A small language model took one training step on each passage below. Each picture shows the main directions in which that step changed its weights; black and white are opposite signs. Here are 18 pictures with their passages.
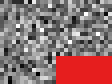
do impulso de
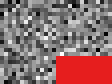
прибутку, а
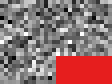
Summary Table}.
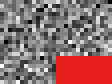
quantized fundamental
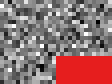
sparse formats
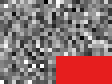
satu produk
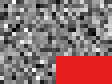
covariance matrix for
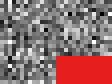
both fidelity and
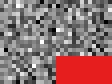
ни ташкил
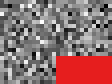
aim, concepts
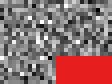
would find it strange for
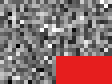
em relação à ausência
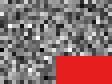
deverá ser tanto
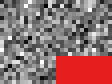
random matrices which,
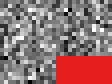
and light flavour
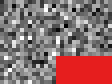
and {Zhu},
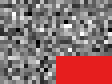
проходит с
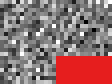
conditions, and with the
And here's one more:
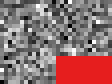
a way that the interactions
